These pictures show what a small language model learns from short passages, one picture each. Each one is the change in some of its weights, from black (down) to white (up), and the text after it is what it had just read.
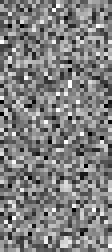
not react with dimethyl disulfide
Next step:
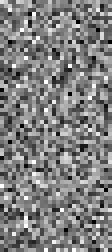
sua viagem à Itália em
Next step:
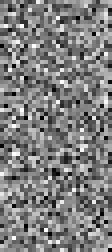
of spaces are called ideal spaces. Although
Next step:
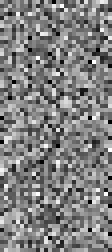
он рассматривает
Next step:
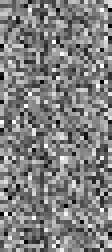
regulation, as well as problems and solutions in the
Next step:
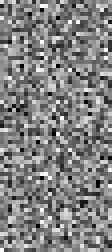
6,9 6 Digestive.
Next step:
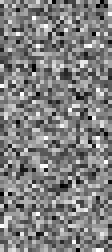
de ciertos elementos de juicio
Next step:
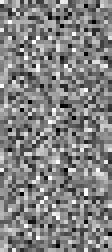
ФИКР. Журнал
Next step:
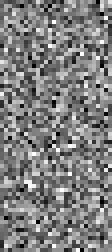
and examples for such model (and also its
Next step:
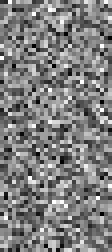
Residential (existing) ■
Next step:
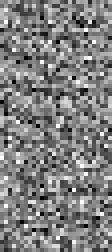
\begin{align*} \hat Z_\varepsilon
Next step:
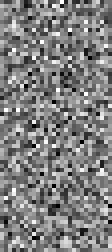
materials") while Indonesian students report a mean
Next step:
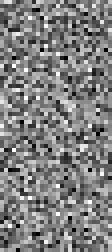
Jour. Symb. Logic 69
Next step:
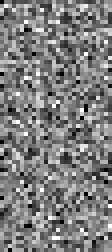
a General Circulation Model can be
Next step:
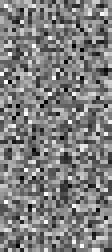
mumkin. Atmosfera
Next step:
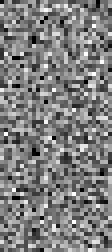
mm de longitud y 3 mm de
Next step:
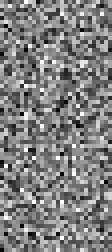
nome de uma era Ada, e o
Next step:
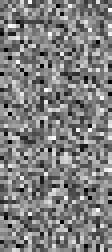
used to improve the process of aspect identification.
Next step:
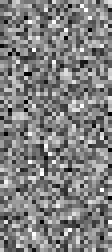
that principals play important role as leader in
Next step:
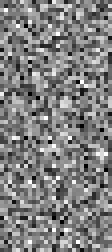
the repetition types of cases (b) and
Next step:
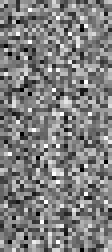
there exists an immersion $f$ of
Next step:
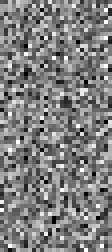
o'zi uchun yoqimsiz
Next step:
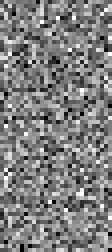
on the recommendations of Shamblin,
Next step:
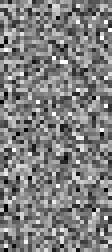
Bu esa tarjimonga
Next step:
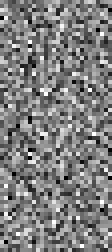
interpolation formulas, it is important to
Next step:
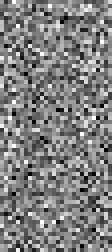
uchun ingliz tilining keng
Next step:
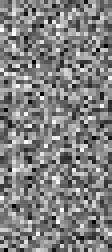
‘Esto’ se señala
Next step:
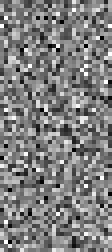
youth, which denotes that among factors
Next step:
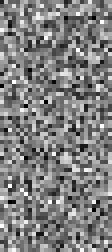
astfel încât aceasta
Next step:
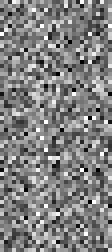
результати успішності
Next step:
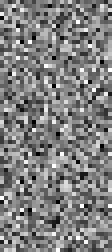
é capaz de atender às necessidades e
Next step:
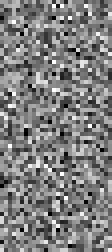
"Frida Kahlo: visual
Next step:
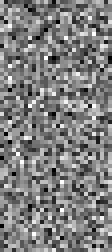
reliably. \begin{table}
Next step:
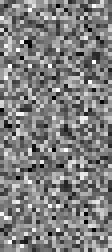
first two modes (e.g. tensor
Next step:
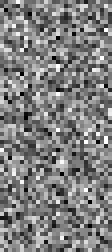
and the efficiency is lowered.
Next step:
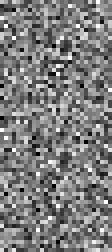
Economic and Security Review
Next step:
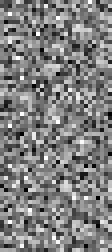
domain decomposition for incomplete matrix factorization.}
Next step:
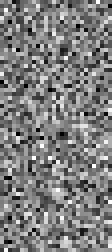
The whole story of the novel revolves
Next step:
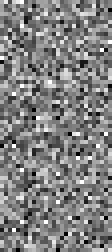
delle scelte operate dagli
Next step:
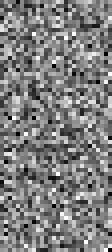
$v$ respectively. We assume that the transition probability
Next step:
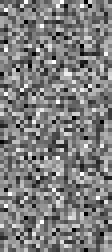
when $A$ or $B$ is isomorphic to
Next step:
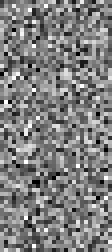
some value at random, the cumulative density function
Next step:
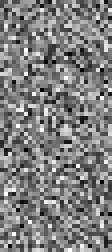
was only until 1979, when Carson
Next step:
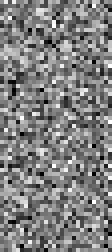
съездов народных судей
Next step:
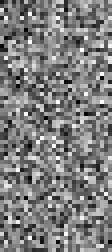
Compute $z$ by the following procedure\\
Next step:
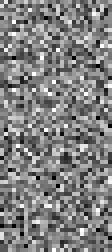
process of 5,000 g coconut shell
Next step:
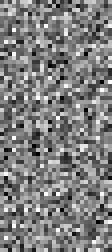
Empresa Pública. -
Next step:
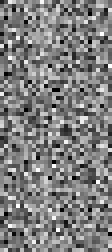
fonctionner voire faire vivre
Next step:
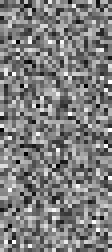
vegetables and fruits, because both
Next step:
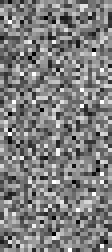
of graft, and less success rate for
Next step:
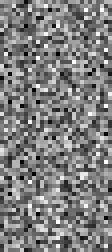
*Hijamah* and traditional
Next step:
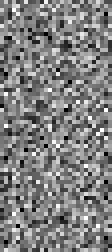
I. This variable represents the perception of
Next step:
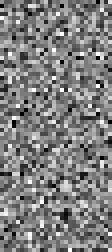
role to play in ensuring that classroom
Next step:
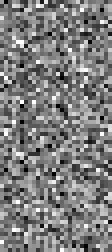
of system states. Following the goal
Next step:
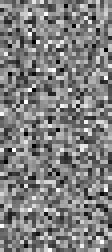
Logistic Regression RFC
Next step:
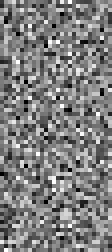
connectivity. Accounting Management
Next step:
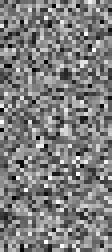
Storage and Preservation of
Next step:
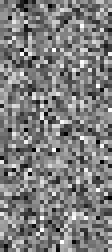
are *relative to each other*. Figure 2 provides
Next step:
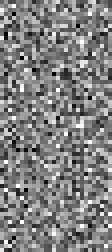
Youmans, op, cit, P
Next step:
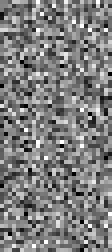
Let~$\kk$ be an algebraically closed field
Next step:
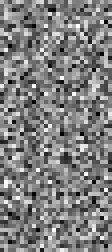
barcha muhim hodisalarni
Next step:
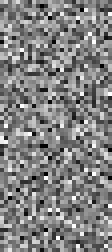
яхшилашга ёрдам
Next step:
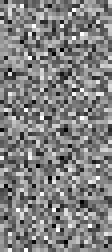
decompositions of Waldhausen
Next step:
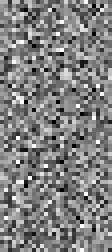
ta'limot istiqlolga
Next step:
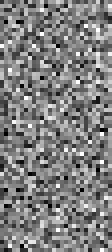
Impact of using Mobile Sink on
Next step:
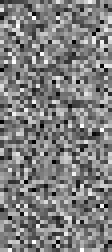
attracts$)$ in $\dot{\Sigma}$.
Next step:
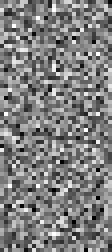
DON-Gehalt auf (4).
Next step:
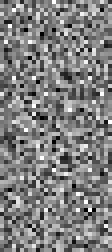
accounts statistics from OECD
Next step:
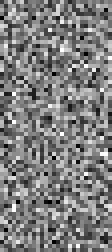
Microplastics in Fresh Water
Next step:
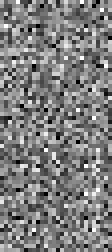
больных жалоб, характерных
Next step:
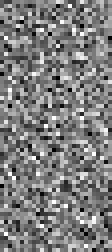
of distributions in $\mathcal{E}$ and
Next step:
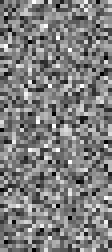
from Bombardier Company and has been
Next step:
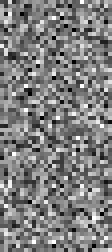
of two equal elements $x\in\zmax$
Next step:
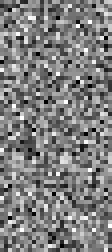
the tables. And then Sample data
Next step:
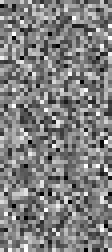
parameters (α), all the items had very high
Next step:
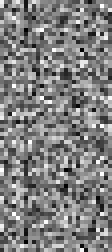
yilda oʻgʻli
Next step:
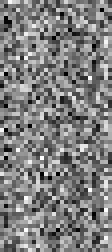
Simi*, ARIADNEplus
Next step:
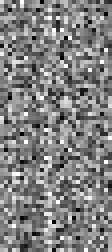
11. Yati Sumiyati,
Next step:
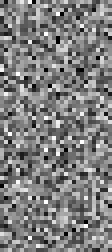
openness and conscientiousness trait,
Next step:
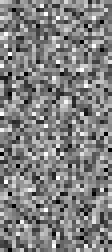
which relieves chest pain, are two
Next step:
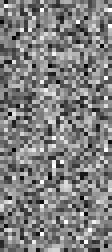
2a, car l'angle au centre
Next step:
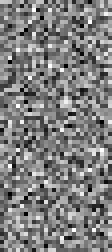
be constructed as \begin{equation}
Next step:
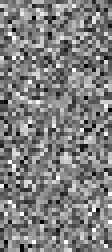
of DM in adults of which type 2 DM
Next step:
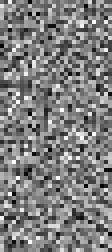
1-1 correspondence between \[\left
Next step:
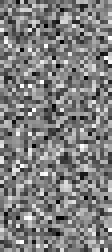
holds for several {}``classical''
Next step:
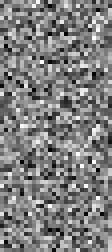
MAPWORMS Zenodo
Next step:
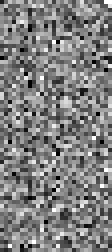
can bee seen from the decomposition of the
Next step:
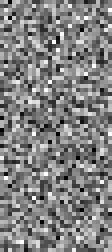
integrity, prevention, and security, model
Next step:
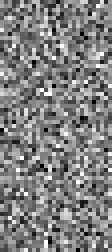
of distal tibial metaphyseal
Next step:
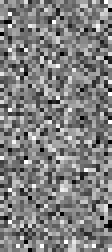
of the information flow among development participants are needs to be
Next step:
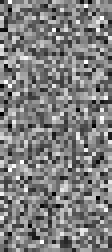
Teacher's Activity: No
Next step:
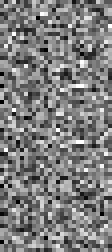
a linear representation of $\mathfrak{s}$ in
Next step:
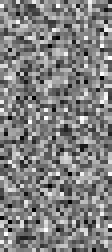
of aggregate bank deposits and gross
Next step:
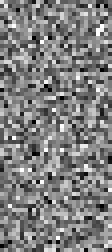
hipertensa e com histórico
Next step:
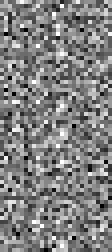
prosthetic hands in the last few
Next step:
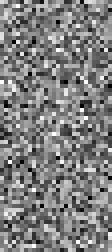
modernization, etc. Kirish.
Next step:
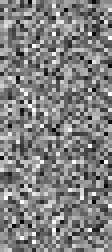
мол-мулки мулкдори
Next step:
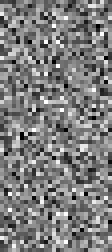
built and configured with areas of
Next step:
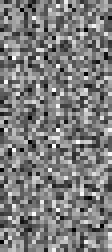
(2), and $s$ is an inclusion of
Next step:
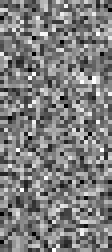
$\partition$. \begin{lemma}
